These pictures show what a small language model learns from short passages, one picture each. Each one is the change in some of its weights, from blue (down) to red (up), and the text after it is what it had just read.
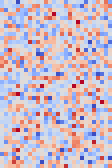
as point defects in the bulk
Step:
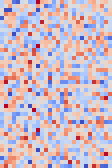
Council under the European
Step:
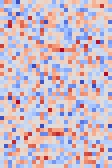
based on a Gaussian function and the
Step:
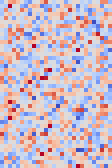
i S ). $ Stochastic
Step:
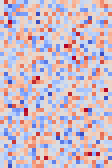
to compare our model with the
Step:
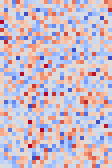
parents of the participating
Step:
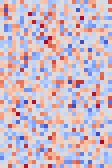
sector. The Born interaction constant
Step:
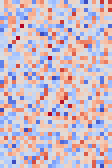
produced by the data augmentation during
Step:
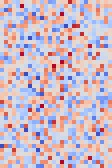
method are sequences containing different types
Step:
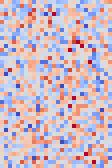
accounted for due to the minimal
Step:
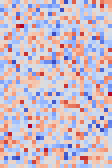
use the default values of the
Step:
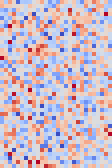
This research investigates the possibility of
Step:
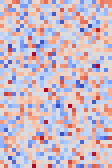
Design} Now we
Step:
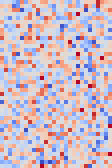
be less than $-2$. Here
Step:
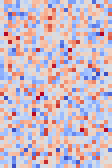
and determine the system of equations resulting
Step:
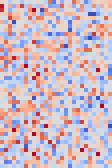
a larger magnitude of the splay
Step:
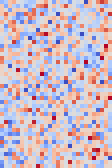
6.** The sliced images
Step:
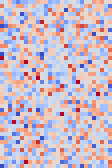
Furthermore, it is benchmarked against
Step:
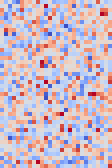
the gear mesh is generally described
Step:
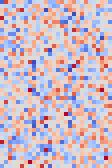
\subsubsection{Data collection}
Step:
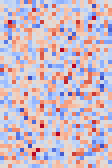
throughout everywhere. The vertical green
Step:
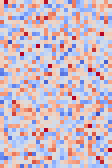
the limitation due to the finite
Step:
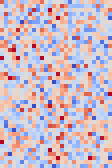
starspots --- Sun:
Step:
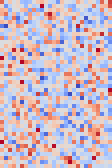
gas-kinetic velocities at
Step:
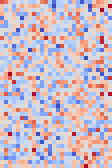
each of these languages to
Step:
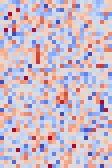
is, the permuted data
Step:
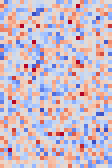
bonding and antibondig
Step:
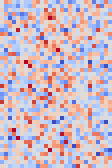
and lengthy iterative computations.
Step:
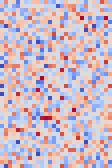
for rating prediction, by
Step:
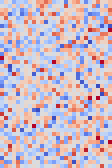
variations within each image should always be
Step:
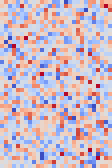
over the same frequency. In comparison
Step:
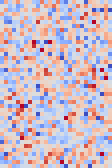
accident. It depended
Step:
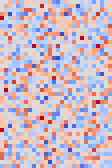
right panels (b-i).
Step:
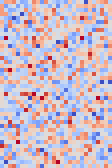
of 550~mm length and
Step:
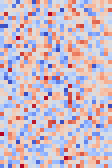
reproduced by our model if strong
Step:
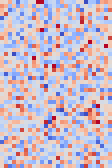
University of São
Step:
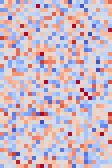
by integrating it, one can get
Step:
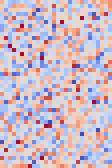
formation within $n + \ell
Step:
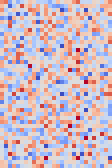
straightforward to extend the theory to cover
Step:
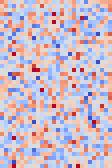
reduced Coulomb barrier, both in height
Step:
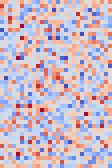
certain fibre length is higher in
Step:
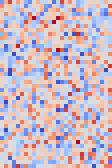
GMSB model discussed in
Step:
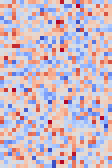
the evanescent field on
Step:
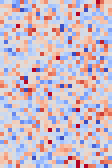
be small. The divide between
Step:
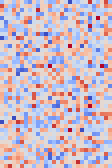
(or equally by scanning
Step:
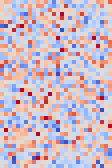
results from the numerical simulation, except
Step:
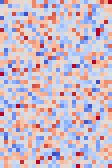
form is substantially different from zero,
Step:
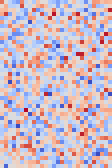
consistent with electron doping, even
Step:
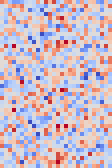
have noncommutativity relation
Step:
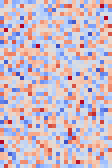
work, we adopt a structural representation
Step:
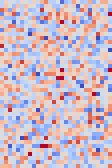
\end{equation} Therefore,
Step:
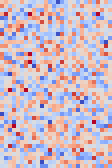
node $m$ ($\nabla
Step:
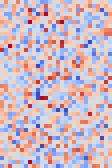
eccentricity values often
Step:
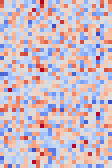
galaxy distribution is the true distribution
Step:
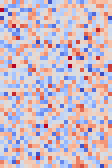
about to be established among the
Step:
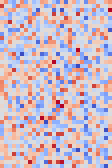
approximate evolution operator, defined as
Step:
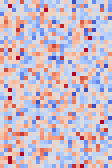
Napoli,\\ and \\
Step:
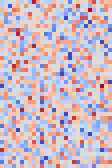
{\it bulk} band structure --
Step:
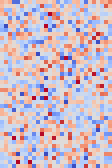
detector. One can see that all
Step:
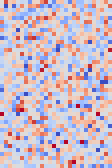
the acoustic features by incorporating
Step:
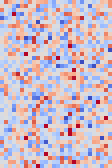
we test if an excess in the
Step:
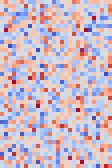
propagation from shallow to deep,
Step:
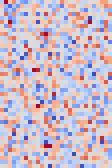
to higher-layer packet
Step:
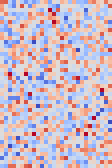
finite size approximations to the mass
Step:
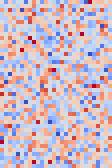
$\xi_{\infty}$ also approaches
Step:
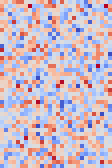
any Faraday rotation between
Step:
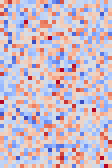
DOS $N(\epsilon)$
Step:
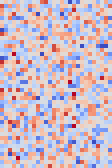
the rupture length and its
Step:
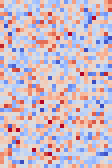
angular momentum number. Our results for
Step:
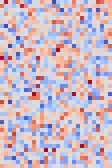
standard error of at least 400
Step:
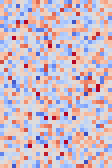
is known to be problematic.
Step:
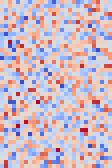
The inelastic component of the tunneling
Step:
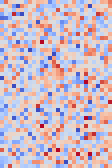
we always use flags
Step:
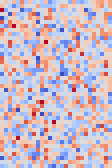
about half the speed of the
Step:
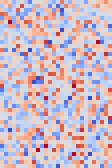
an essential feature.} in terms of
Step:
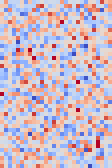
properties of the structure can be
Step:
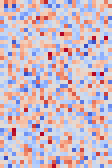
the instantaneous decay rates which are
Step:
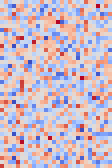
\equiv - \left[
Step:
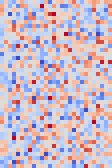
superlattice model that can showcase
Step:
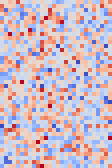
field components, whereas the latter is
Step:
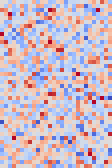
distance. A free electron lifetime of
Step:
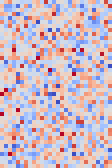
in the Sun's convection zone
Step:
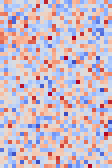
in the event pileup.
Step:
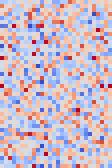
width is so limited that it cannot
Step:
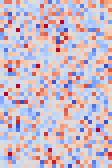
phase diagram (see panel b)
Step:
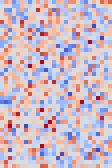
proposed solution. Next, we
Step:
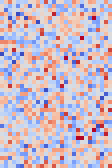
in DSRIS. The
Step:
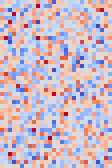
from the I, I-Z
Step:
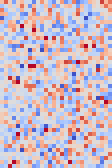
most of them. This can be
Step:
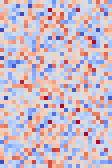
Log-Log plot.
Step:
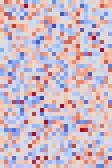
order to reach the masses of the
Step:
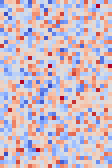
. \en \no Invariance
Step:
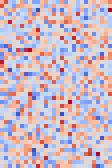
approximate equality is due to the
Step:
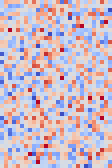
HH. In contrast, the
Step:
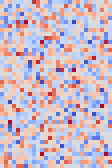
is assessed via rank and
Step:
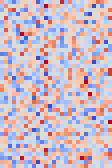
allowing to construct engaging sound
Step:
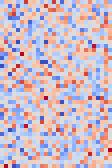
used by Loquendo.
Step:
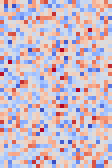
the waveguide extracted from the regions
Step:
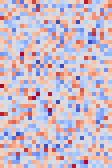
several ingredients of
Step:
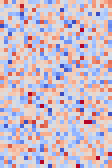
self-supervised models
